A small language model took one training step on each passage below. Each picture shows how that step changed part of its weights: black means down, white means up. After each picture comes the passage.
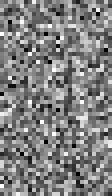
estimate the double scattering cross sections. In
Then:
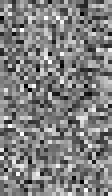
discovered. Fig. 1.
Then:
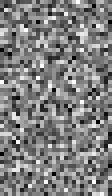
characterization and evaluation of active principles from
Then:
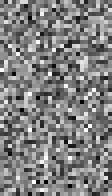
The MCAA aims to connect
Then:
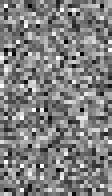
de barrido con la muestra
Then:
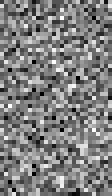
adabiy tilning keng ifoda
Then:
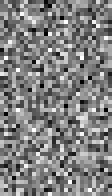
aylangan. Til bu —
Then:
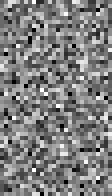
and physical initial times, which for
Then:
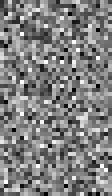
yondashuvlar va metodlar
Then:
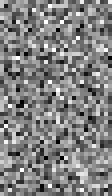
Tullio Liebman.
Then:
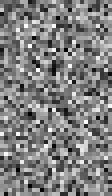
it, K-IDES will establish a
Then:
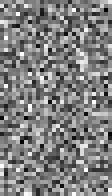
“Davlat sirlarini
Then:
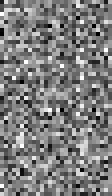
de renouvellement à 2
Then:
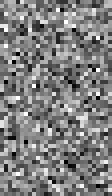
the government, which is Value for
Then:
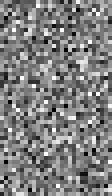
changes in a younger age group.
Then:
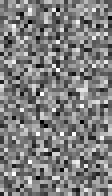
Шилз та інші.
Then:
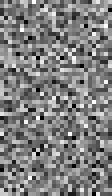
land fragmentation and fraud,
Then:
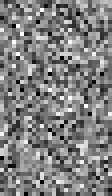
the promiscuity of BIA
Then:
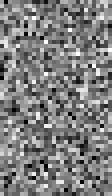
and annihilation operators to manage
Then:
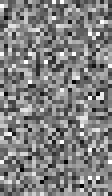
2$ in a magnetic field, ${\bf
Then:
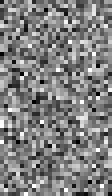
sum of the dislocation densities of
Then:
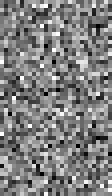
regarding electron spectra, we will discuss
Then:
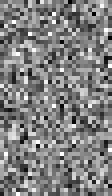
be shorter than bars. This
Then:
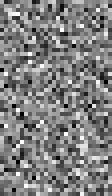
diseño cualitativo²¹
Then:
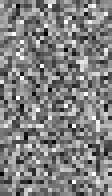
ou comprimento dos vãos que
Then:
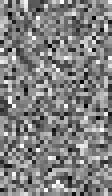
der Schweizerischen Akademie
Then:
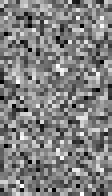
estudiantes asisten al salón para
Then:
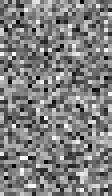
per node is rarely above 10,
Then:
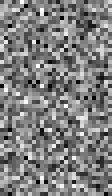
R.A., 2004. Dome growth
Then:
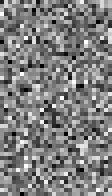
interpolimer kompleks
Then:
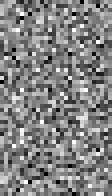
fidelity parameter when \(T\) approaches
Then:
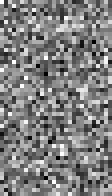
After filtration, and complete
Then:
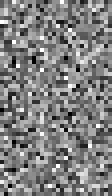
Axborot xavfsizligi
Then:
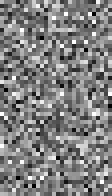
CRT glass in high-strength
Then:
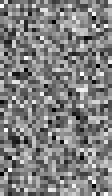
final results is the formation of a holistic
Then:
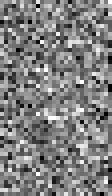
Patient counseling about individual differences
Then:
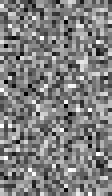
Kuznetsova Marina
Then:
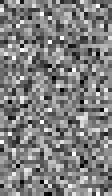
los propios usuarios
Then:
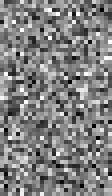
of the inner Cauchy
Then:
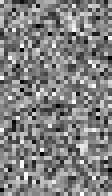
sua devida aplicação, permitiram
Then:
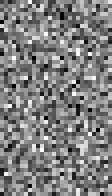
bilan mashhur bog'dagi
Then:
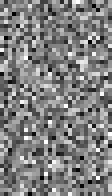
the basis of interactive online platforms
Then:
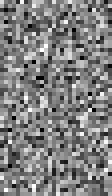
correlation functions to a Gaussian form of the
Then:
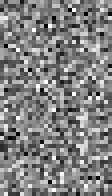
without mandate, are entitled
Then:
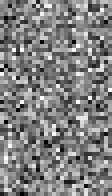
reduction. ## III. Biochemical
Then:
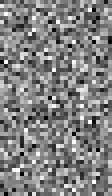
are still close to their birth regions when
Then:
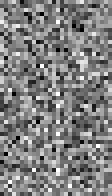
дообучать модель.
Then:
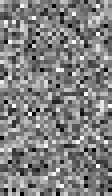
nuestra comunidad ¿Para
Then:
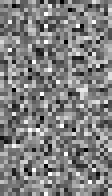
linearized equations of motion taking as special case
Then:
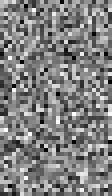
in $g$ (equivalently,
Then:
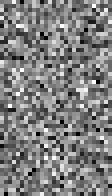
wider. In addition, a slightly
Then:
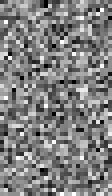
$C$ represents the probability of finding a
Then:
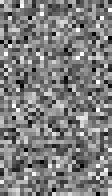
for their comments and approval.
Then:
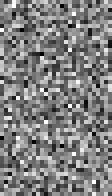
oralig'ida 12,5
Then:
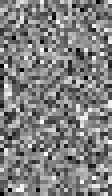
yakni “penekanan pada
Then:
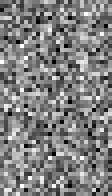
using the quantum fidelity to evaluate the
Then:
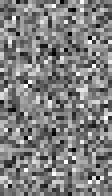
the messages and don't forward them to
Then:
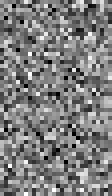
ressurgimento de uma Ideia
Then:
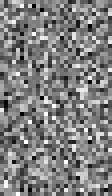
foizni tashkil qildi.
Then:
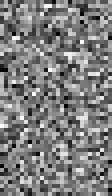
of experimental situations: 1) $\Delta
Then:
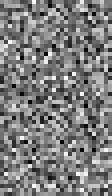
pandemic period, there will be
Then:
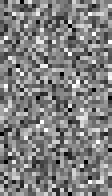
object of state paternalism. The
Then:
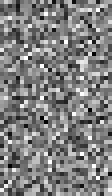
units of the magnetic flux quantum,
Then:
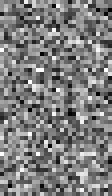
Passing through Enclosures and
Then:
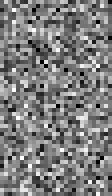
with various sociodemographic,
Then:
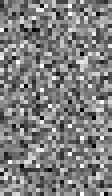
asosiy ilmiy natijalarini
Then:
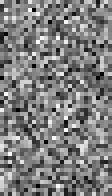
total asset. MVS is
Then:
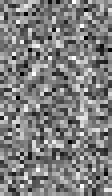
nichos como fitness e
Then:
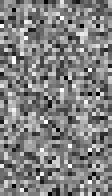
in network coding literature, the
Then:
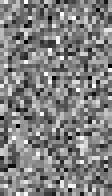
the analysis (see word sketch
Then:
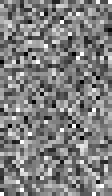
Consentimento Livre e
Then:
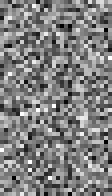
Data-driven methods include approaches that
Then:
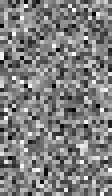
in duck revealed the lobules
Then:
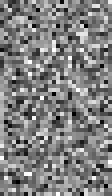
added to 6 points of application on the entire
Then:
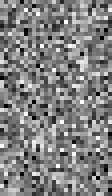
conducted in several locations in the border
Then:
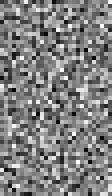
but smaller than $2n$. Now
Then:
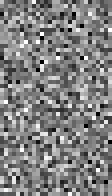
(as happens for BUNs).
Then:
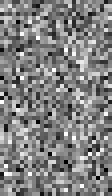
images. Excluded from the assessment are
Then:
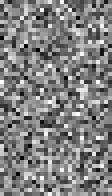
active cognitive activity of students, taking
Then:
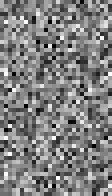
\end{itemize} \blue{ The
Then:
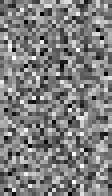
CASE 2: THE SUM OF
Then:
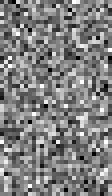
believe that people with mental
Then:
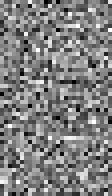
$\alpha=d$ the LLE should
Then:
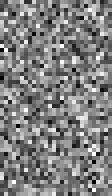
stimulant, required response type,
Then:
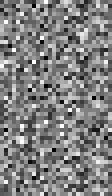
THE MAIN PROBLEMS OF
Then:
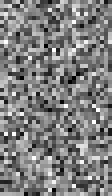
a better explanation of what we proposed
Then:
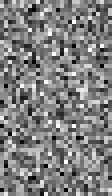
phenyl biguanide base, prepared
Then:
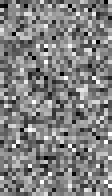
a few drops of concentrated
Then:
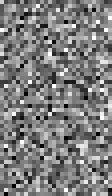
model for diffusiophoresis
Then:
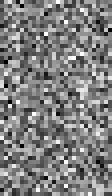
Ngurah Jayanti
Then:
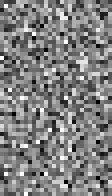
ta'limda xalqaro
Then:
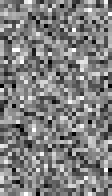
de la población que
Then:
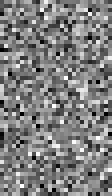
directly involved through interviews conducted in 2020
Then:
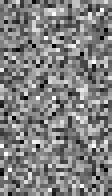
determined the binding energies based on literature
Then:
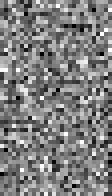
$\TT$ of data augmentations
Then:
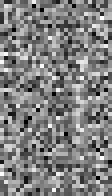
teachers on the effects of antisocial
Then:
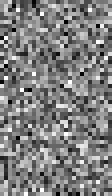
direct path at a particular Rx.
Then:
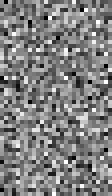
respiration by competing with
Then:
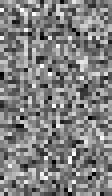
this work, we have included further
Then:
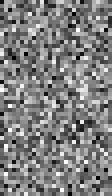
screening with serology during
